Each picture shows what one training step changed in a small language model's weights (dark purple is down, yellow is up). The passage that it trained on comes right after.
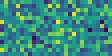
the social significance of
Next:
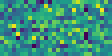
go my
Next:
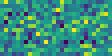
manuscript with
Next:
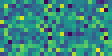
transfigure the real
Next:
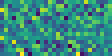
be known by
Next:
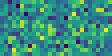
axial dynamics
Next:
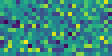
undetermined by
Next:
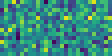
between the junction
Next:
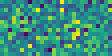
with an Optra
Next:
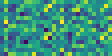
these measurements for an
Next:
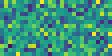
data analysis; and
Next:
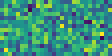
reaction and thus
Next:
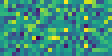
work, and obtained
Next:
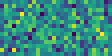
trivial in
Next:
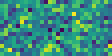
at higher fields.
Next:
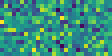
major cause
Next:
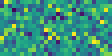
for analysis type
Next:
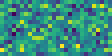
dominant effects of
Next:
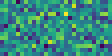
images from the
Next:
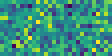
found to be constant
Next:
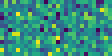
an indirect
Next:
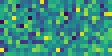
standard military
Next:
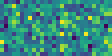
black holes
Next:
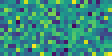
$H$ be a
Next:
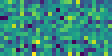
PLGA solution
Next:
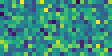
Table 1 –
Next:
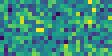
to its kind and
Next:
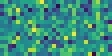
Science and
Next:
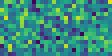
of the Hubble
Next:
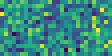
within one lesson
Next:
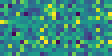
9 participants
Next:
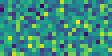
with skip
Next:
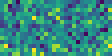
are higher than those
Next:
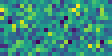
winds are the
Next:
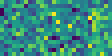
Time Ups N
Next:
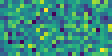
AdS scale. The
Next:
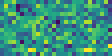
parton type and
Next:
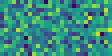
there could be some
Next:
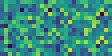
the following equation:
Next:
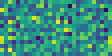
is composed of three
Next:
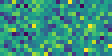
levels and experimental
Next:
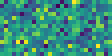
5. Weine F
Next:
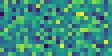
effects of these variations
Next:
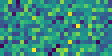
are analyzed by
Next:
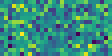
the fieldwork,
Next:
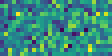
addition to a potential
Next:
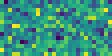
Prog Ser*
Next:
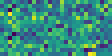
the applicability of the
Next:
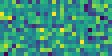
motility of
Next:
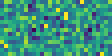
model of Cole
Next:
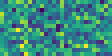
the molecules
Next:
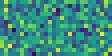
with such series
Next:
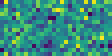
forces, increased
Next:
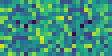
(Mn) is
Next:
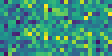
\lambda_2 +
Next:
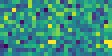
fixed dosage
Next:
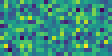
the present and the
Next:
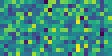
this study, the effects
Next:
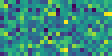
increasing the number of
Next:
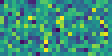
barrels These
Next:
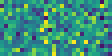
solar cells there
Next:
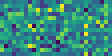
decreases as the
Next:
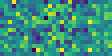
low energy part of the
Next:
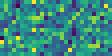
modifications are
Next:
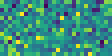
where the prime
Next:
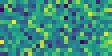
network path:
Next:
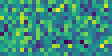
manner. This
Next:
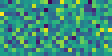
of inclusive
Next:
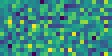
simulation suite
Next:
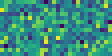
So this work
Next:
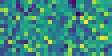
algorithm starts all
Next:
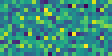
out to determine the
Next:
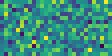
in reduced static
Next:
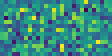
interactions are long range
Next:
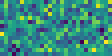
the same in this
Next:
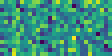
\bibinfo {author}
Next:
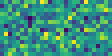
individual consultations).
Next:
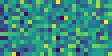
To illustrate
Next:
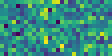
\theta}$, etc
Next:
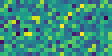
is possible but not
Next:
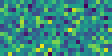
on the 5 classes
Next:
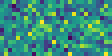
specific predictions for the
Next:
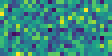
period), advance
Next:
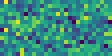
by experts working
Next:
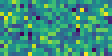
output beam
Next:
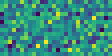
been shared on all
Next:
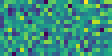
this, we made
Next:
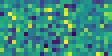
decreased significantly
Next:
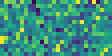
of this book
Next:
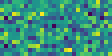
oils is higher
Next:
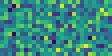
presented to the
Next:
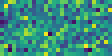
as the following: -
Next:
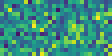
noise models. |
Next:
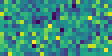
remain almost
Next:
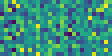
percent between the number
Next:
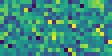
and identified lines
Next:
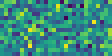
case, however,
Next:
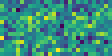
adapt operational
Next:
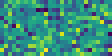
par leurs
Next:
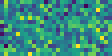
the unique properties
